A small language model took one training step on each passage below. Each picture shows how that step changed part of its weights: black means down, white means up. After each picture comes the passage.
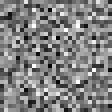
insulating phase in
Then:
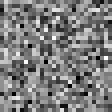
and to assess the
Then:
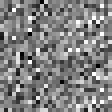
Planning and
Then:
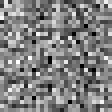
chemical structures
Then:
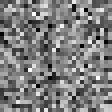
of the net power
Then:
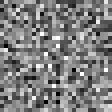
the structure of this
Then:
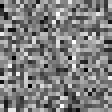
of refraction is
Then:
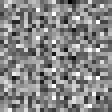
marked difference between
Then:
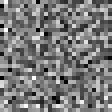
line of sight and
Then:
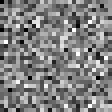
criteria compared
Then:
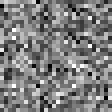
of stage; an
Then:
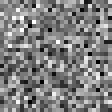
main threats to
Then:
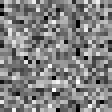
of LDPC
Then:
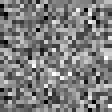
of the product of
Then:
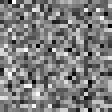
Kang and S.
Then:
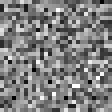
and outgoing
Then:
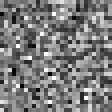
previously known
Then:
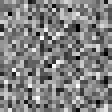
unfair to
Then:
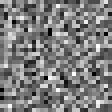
pairs of
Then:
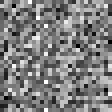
our sample, such as
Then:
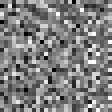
test cycles
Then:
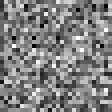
in different studies. In
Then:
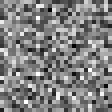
relations particularly in the
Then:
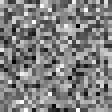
were both transitions
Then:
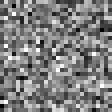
forced and
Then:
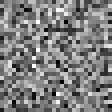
signal and the
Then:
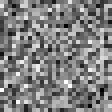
In general, the line
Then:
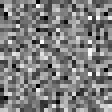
of many nationalities
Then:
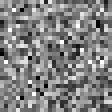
E_i \quad
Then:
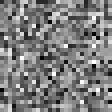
plots of the
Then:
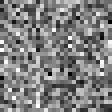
the scheme
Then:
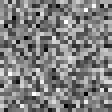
complications with
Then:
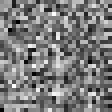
components at different temperature
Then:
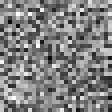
the observed matter density
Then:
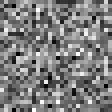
this by examining the
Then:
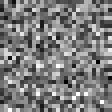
as on the use of
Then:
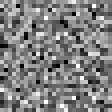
glance, this
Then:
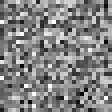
that in Fig.
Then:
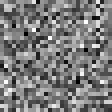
and isolated
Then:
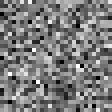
diesel an
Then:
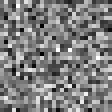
against has a
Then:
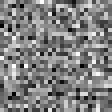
UA2. The
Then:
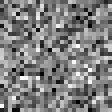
the maximum and
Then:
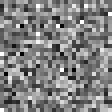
among women
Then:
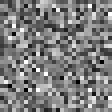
human finitude.
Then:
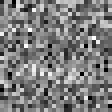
at the solution of the
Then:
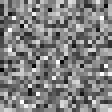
Slicings of an
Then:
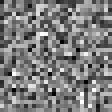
modes except the
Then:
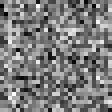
of 33 networks
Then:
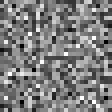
the equivalent
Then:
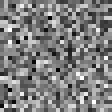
one may use remote
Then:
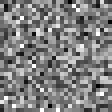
describe FUV
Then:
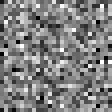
funding from the
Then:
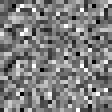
Next, for all
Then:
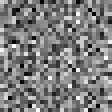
This was cured
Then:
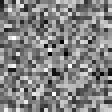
in the solid and
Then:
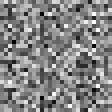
visual way to
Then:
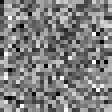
T$, and $\alpha
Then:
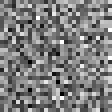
only directly back into
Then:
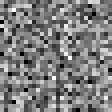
For lower chirp
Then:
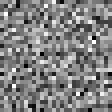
infrared selected
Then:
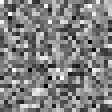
the harness.
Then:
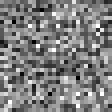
which is additionally
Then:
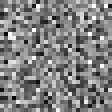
rapid approach of
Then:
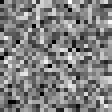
a coherent
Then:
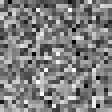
a rigid
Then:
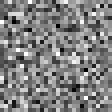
cluster decreases from
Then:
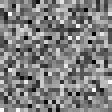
leader, when he
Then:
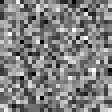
extraction in the
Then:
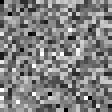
The evolution with
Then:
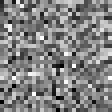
in the $g$
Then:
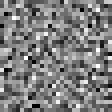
modules and how
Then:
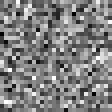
of stroke
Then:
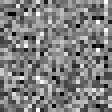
the MAE
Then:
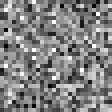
various domains
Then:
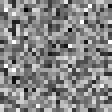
density, scaled
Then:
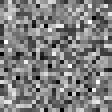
V D_\alpha
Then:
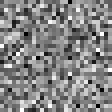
energy (initial state
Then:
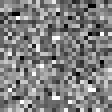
scattering length
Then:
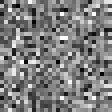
conducted the experiments
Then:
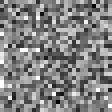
the component and system
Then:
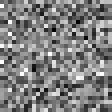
nuclear charge
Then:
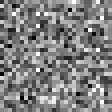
ignore the
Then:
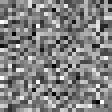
it is possible that
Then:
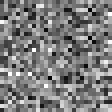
several reasons
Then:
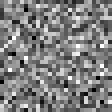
mobility and
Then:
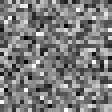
adopted from the
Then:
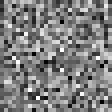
the Study This
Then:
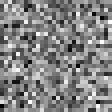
algorithm efficiency
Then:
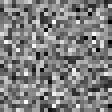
and the impact parameter
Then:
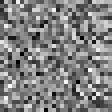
in the MSSM
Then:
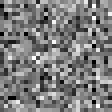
of assigning a
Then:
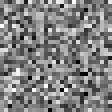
noise has to be
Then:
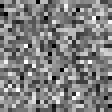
of graphane,
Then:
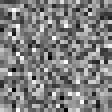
solids by
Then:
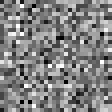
shown in Fig.
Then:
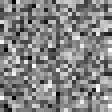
is based on a sample
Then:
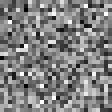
community probably
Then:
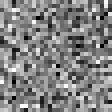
motion and density
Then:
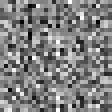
is understood for
